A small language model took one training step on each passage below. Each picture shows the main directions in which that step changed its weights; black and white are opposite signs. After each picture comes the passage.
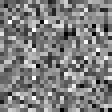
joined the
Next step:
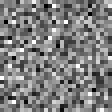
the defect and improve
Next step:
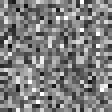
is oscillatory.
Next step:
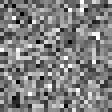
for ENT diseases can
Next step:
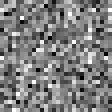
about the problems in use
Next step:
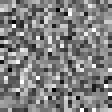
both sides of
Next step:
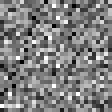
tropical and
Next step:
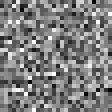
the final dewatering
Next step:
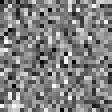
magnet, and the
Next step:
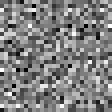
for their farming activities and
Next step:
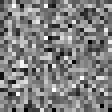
D^\mu$ controller
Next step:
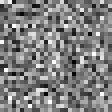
with impaired
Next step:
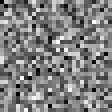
used, IMD
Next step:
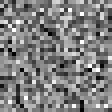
and distribution infrastructures,
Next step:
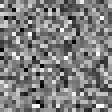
region. The second adaptive
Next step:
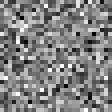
skills and knowledge, available
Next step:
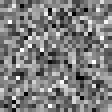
nurses during transition period,
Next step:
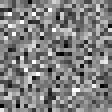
the intervention. After the
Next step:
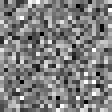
change it to meet their
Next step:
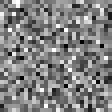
L Absolute
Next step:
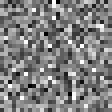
students struggle
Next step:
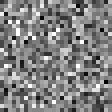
emission and excitation spectra
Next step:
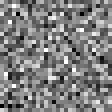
Flowering and
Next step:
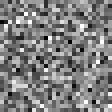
Dry Linear
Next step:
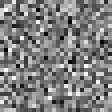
using (5)
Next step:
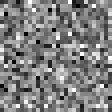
water bodies, one possible
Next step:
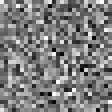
Ants are typically
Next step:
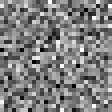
in the bin 4
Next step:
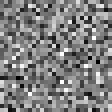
Technological Development and
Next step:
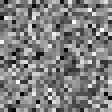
Therapy Development for
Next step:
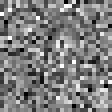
the Art in Science
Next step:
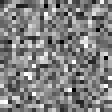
drinks that are safer
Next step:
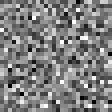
Additionally, the thickness
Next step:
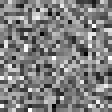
area of cultural history and
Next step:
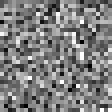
in the structure, as
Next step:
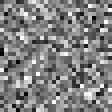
pricing source.
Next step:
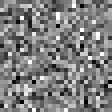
to possess other therapeutic activities
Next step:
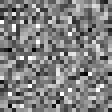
study based on inclusion and
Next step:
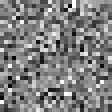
in strain at break**
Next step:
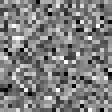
*International independent scientific
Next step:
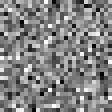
a crucial role in identifying
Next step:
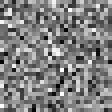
and have been widely used
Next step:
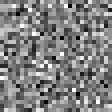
320 Most accurate and
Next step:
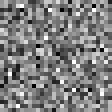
different groups are assumed to
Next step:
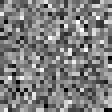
appropriate narrowband
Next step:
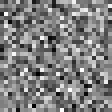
core mineralization, but
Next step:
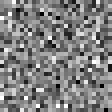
of rebellion
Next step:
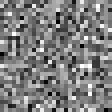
to use existing product research
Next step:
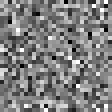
LVO demonstrated high
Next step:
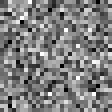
its lack of legal
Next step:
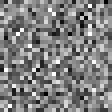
deoximation of
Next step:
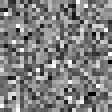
as non-convex
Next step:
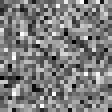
Forest” and
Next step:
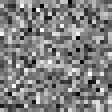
legislative context and
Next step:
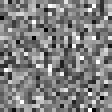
is now on parity
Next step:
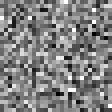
showing that BV is
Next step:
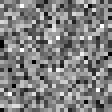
assigned to all criteria and
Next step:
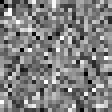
used, and recognizing
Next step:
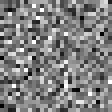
the reported method⁴.
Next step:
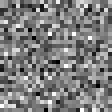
we look at the investment
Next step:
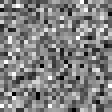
time model and it is
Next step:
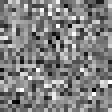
with different ideational
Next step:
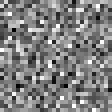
and from whom to
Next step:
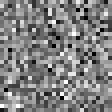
identity with global and local
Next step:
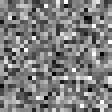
bilingual schools in
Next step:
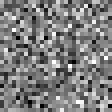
released in that
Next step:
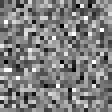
(see table, P
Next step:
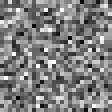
R& D infrastructure in
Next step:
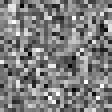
worldwide health problem, with
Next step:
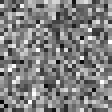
of palmitate on
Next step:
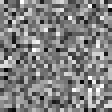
gendered experiences
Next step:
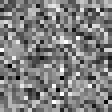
on their internal and external
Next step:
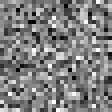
12. Depolo
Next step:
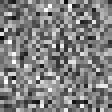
of business entities (including
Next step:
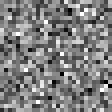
disability groups.
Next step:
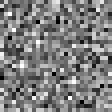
of the source and components
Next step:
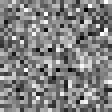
tweet in the
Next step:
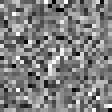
Melioration with
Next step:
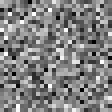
the text for further analysis
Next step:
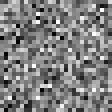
1. Introduction. In
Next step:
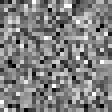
grade 8 grade 7
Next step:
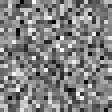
diagnosis of patients with
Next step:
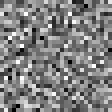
managing each dimension of core
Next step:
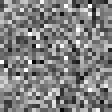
Uncertainty in correlation
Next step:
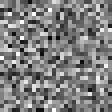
the experimental procedure for
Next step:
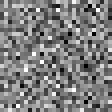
freezing has no
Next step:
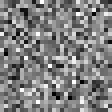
stages takes into account
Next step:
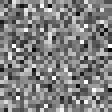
be summarized as
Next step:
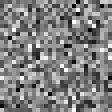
Its evaluation and examination
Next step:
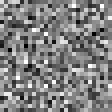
develop and implement an online
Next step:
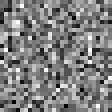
set of questions for
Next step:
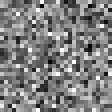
since they do not feel
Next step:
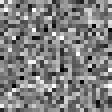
technology and selling their
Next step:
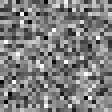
an extremely active
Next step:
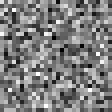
model. A neural network
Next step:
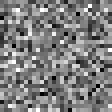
- Microstructure Evolution
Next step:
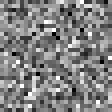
A after smoothing.
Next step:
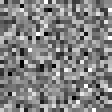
reliable recognition on aerial
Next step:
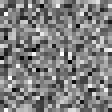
models like those based on
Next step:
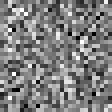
E-value of
